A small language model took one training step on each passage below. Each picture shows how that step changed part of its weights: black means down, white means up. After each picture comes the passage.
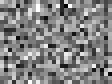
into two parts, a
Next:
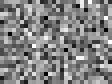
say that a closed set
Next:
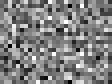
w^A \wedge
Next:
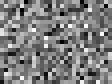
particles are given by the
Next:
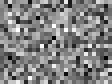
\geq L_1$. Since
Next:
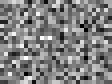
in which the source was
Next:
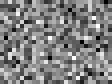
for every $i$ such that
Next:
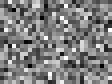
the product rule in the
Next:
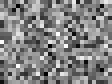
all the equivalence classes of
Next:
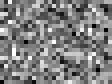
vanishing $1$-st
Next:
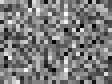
to show the parameter rigidity
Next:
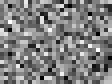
\varphi^\pm, \quad J
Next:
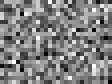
proportional to distance and
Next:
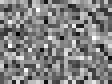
to look for a more
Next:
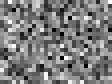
the parameters $\bm a^{\rm
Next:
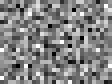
platforms. In
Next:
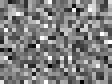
both the Batchelor--
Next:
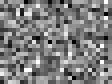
density strictly greater
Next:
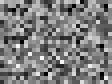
with two types of particles
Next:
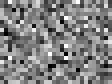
the square $2$-face
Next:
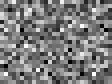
common child in
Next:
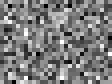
\otimes_A X_A\\
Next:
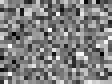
source code can be
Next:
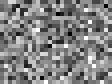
states can be used to generate
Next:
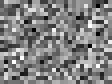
cannot be supported in the
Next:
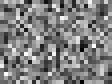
on the performance of the
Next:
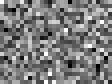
with $\bW \sim
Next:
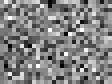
for which only a benchmark
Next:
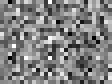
of Lemma~\ref{l5}.
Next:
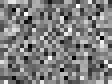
$\mathcal{A}$ is denoted
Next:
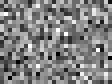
joint model with only
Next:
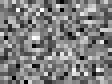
That particular energy value corresponds to
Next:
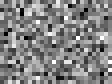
differential, and geometric
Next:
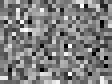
is that the total space $P$
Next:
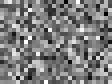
carrier concentration is
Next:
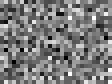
I (a): Relative
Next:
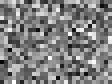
as the zero set of the
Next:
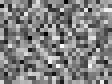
\citep{EK}, the
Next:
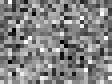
eigenmodes shown in
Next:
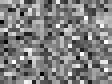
if the two--point
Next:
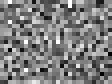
C$ be a finite separable
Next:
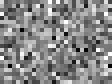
to \begin{align*} 5p
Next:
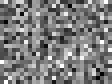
and the Dirichlet data is
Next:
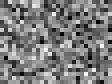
the condition $C_{\rm
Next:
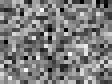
final magnitudes and
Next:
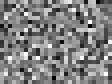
know whether the
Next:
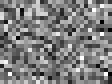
extrapolating to the
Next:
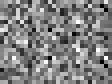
is dominant in the model
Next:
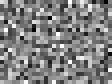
The net effect is that the system
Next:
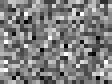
$\eta$ due to normalization
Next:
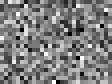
= \lim_{z \rightarrow
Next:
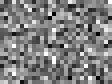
Y.Z. Qian et
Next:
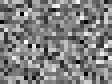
and detailed information on
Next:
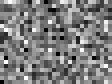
in-plane magnetic field
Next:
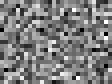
its discovery is the result of
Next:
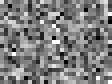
\begin{align} &
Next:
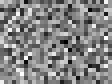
field Chern classes
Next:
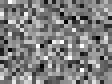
a relatively compact open
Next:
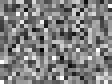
and for all $k\geq
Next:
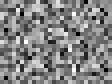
coefficient regions for univalent
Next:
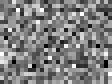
relative H$_2$ line
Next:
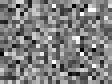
and both of those satisfy
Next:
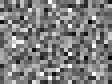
manner. For example, if
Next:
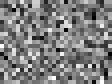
the vehicle characteristics
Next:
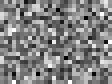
smaller subdomains and
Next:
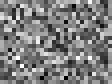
follows from rescaling and
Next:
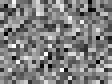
implicit Euler
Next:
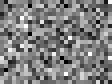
\ref {deri}} We
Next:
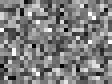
spectrum and more exactly at
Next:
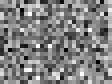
mainly from the imperfection
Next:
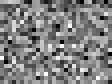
inverse element is determined as
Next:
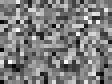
is calculated with the selected
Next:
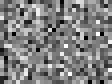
such a way that they contain the
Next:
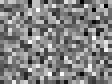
towards the discovery
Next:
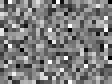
series $G(u,
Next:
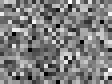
N$ Hermitian
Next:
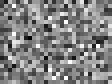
key, often taken
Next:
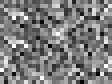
soft. On the other
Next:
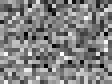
galaxy production,
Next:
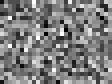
Taking the potential part into
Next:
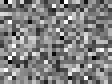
1.0~T magnetic field.
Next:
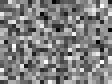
available here in
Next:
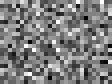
we review some theorems
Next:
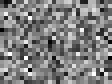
parameter distribution of binary black
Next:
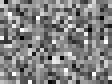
random homogenization, the
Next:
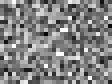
as an intermediate product
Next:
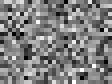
for balancing, and flow
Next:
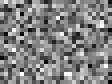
on one interferometer arm
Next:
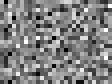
on désigne par
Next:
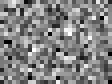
collection of cubes of
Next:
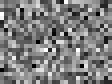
consider $\om(t)$ as the
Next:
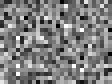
evaluates agents across
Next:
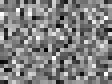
respect to the entropy
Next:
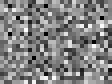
\in \PC(W
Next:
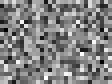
of the standard model calculations
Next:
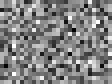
frame, where some movement
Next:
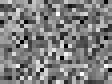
of finite measure in $\R$ we
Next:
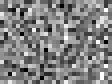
with respect to $r$ on
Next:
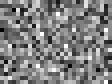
the $S_1$ state has
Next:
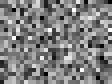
the resonance frequency of
